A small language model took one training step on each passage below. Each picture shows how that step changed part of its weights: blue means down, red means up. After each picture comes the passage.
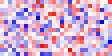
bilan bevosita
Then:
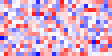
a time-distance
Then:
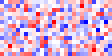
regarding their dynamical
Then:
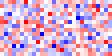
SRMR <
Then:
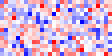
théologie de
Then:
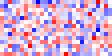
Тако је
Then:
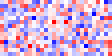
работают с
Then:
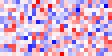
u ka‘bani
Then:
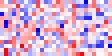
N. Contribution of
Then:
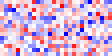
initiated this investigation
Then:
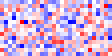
state in this sector.
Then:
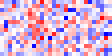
& Marks,
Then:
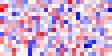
first-order process.
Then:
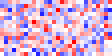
value and the branching
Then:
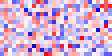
xil qadaq
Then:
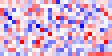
and $\simeq$6
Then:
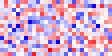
the connected components of
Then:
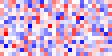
angle $\Theta$ from
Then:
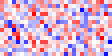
de cadenas
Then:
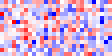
properties we derive from these
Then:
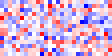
software in order to
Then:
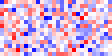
strong interactions at low energies
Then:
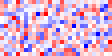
an ergodic
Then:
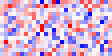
empirical rule in
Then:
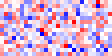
SUR LE
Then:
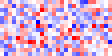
TALS generalized
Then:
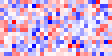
2 for details about the
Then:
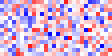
Україні, її
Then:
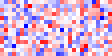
large $N$), whereas
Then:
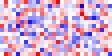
the molecular masses and
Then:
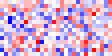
of polymers},
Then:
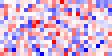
qabul qilishga
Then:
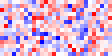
4 Federación de
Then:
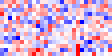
with a dashed white
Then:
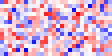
deswegen eine
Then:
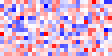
II describe the possible
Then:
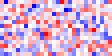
loss paradox that
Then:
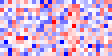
في نفس
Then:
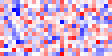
an asterisk
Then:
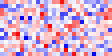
decrease with pressure, even
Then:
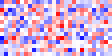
selection level does not
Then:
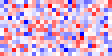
on a melting table
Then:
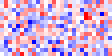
the detector is as deep
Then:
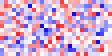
to discriminate
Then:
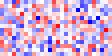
did at answering
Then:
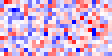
amplitude at NLO.
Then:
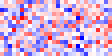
qilish va echish
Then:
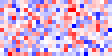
Stokes number
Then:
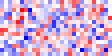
Over Histories
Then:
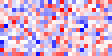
- на входе
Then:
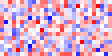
halinde %5
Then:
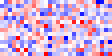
Because of the large
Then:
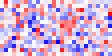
the following observation. Let
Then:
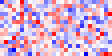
tradicionalmente se
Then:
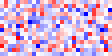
the general expressions in
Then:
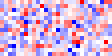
because small perturbations have
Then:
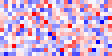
va mezolit
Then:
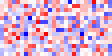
área e os resultados
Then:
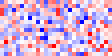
also work without. The
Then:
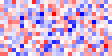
black-box setting may
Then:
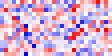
no saturado con
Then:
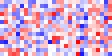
Services |
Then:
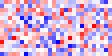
high and there is a
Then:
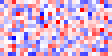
minggu tidak
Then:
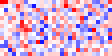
zarur. Shu
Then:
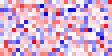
is not uniform, as
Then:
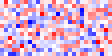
the edge of the
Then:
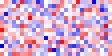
it is equal to one
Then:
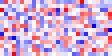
contractele la
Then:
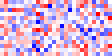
еластази на
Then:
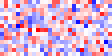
the species. In a
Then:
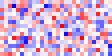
41% de las
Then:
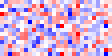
ularning nutqini
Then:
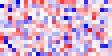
energy region, and
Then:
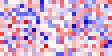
the design, which is
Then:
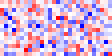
and $\tau$;
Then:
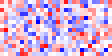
salah satu
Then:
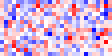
Sh. A.
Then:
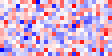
the stars. Since the
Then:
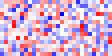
bir üslupla
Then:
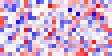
Работа в
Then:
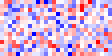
equation is incorrectly
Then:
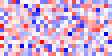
found in the BL
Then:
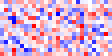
decays might offer
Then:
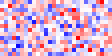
do atendimento
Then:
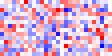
magnetic moments,
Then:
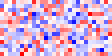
régionale et
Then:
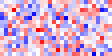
$\sim$2 with
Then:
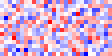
An aluminum
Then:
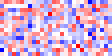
spin operators can be represented
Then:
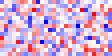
training and testing the
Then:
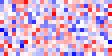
Accessibility** |
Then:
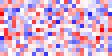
has a probability of
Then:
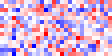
no intermediate states are
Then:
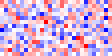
Maktab va
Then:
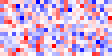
в пользу
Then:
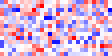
using only microwave
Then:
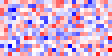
integration path to the
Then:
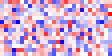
dalamnya profesi
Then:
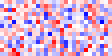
strategies, or perform
